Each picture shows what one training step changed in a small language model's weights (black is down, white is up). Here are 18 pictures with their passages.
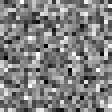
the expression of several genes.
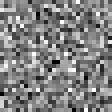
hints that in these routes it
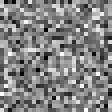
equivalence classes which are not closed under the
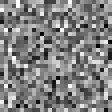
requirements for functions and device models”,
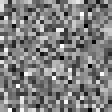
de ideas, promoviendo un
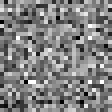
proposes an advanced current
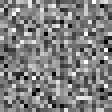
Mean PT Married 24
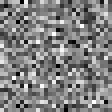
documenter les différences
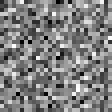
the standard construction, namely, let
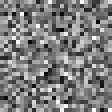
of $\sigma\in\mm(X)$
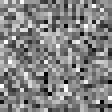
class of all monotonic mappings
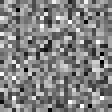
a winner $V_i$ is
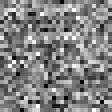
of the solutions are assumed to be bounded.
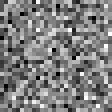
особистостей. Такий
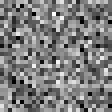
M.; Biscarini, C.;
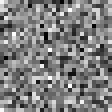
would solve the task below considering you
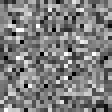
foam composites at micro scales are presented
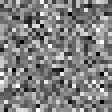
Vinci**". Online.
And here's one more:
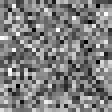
oportunidade na época
